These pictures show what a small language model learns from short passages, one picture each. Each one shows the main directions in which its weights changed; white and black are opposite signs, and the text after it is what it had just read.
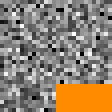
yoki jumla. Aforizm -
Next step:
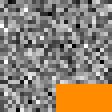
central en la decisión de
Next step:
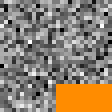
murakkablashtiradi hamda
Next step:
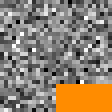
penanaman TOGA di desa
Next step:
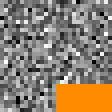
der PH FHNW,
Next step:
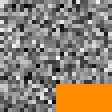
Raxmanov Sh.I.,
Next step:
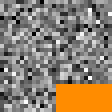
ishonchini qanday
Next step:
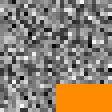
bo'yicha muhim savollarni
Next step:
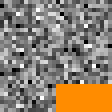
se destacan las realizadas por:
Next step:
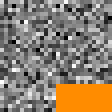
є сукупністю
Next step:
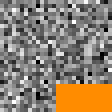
Bu metod orqali o'quvchilar turizm
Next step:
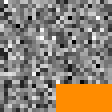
qum-shag'al materiallari
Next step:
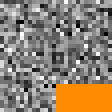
[...], privilegiando
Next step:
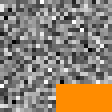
la Universidad Nacional Experimental
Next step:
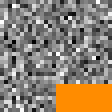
specific features of the
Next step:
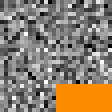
it highlights the
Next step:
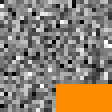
шахс томонидан
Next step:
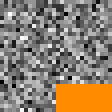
centru region romania -
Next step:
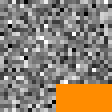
tarbiya vositasi sifatida ham
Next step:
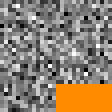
maydonlarini chegaralashga
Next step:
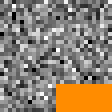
de restauro, entendida
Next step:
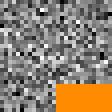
presented. It includes
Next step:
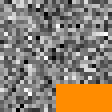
sementes operam de forma mais
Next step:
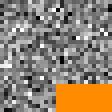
inspirée des pratiques du
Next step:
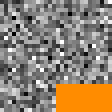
; digital ; digital
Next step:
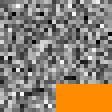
exacerbando os fatores
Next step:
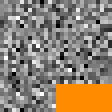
enquadrem na atividade
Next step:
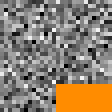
и предложил носить
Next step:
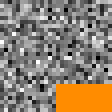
tasvirlagan. O'zbekiston
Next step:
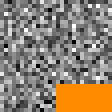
pada Proses Pembuatan
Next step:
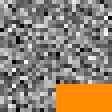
2024. É importante ressaltar
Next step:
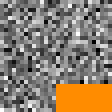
œuvre des politiques
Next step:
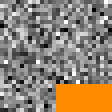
Ouvir o relato dos
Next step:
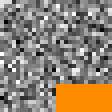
проводится в начале
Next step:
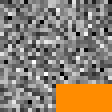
*voice over* pada
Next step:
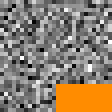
феъли келиб,
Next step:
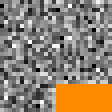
време да се отразят
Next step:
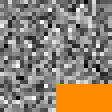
kasblarda, barcha sohada va
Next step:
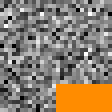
qatlamlar ochiladi.
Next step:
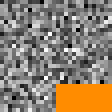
arab tili sintaksisida
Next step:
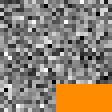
la formación del bulbo de
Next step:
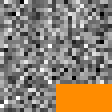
Langgulong menegaskan
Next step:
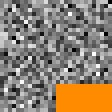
aloqalar rivojlandi.
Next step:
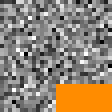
de América del Sur, en los
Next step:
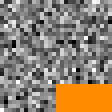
использование натуральных материалов
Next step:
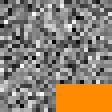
qurama guruchi,
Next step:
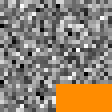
Cálculo con Palabras
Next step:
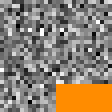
identificaron desgrasantes de
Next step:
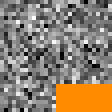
que é um número que
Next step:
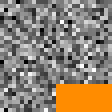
muchas de ellas de los
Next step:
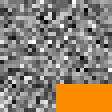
политическое влияние
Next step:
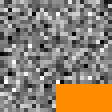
проломы в стенах.
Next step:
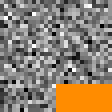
principais do indivíduo que
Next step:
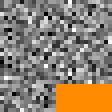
В. С. Соловьев
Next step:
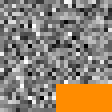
legislation about the
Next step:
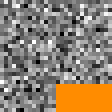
aumento das desigualdades A
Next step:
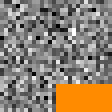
mohos y levaduras con
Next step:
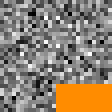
pelayanan yang dapat kita
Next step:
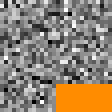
an immediate inference the
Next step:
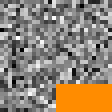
художнього баєчного
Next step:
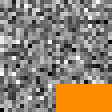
иностранных исповеданий
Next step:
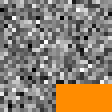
Статья 46,
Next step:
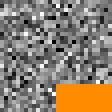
собственности, представленная в
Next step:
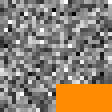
no campo da cultura visual como
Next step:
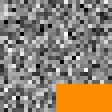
raport nu a fost publicat
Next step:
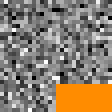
travmatik durumların
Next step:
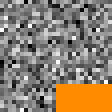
на розмаїття і
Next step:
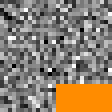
коригування на даний
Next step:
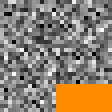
an einem klar definierten
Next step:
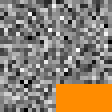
regência verbal. Regência
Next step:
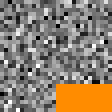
pulley 318 Head
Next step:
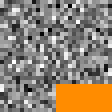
разрушении минералов
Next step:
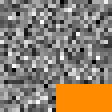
олинган билимларни
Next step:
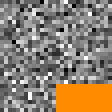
económico. Por todo
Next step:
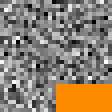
o'rganildi. Foydalanilgan
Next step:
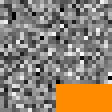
vazirligida turizm faoliyatlariga
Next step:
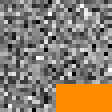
фоне нембуталового
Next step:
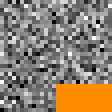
informatiebronnen in het
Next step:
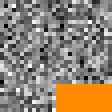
садах и т.д. В
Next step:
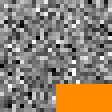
ob der Buchstabe vor ε
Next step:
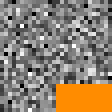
nodig voor overleg.
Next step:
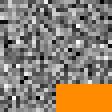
d'humidité relative
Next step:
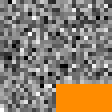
haqida to‘xtalib
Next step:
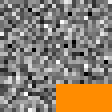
sunt aproape gata de
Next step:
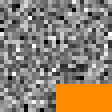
Shuning uchun ham mahallada
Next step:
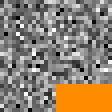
Isto porque o RPG,
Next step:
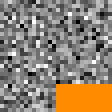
sowie das strukturierte
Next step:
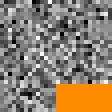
verkoopt aan een klant
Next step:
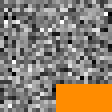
Ўрта статусдан
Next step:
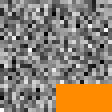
ta'siri yoritiladi.
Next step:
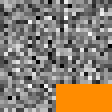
Maria da Penha. A
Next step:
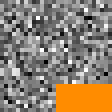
tham gia các
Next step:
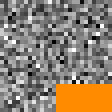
diseño predeterminado del
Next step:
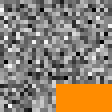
analysis, the article
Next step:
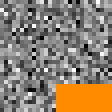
extraordinario crecimiento
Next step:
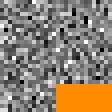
Azimutga qutb
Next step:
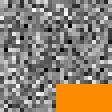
materiais, a preocupação
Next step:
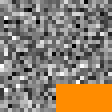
de la cyberquête
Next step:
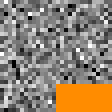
devorlarda qalinligini va
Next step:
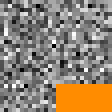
aberto torna-se
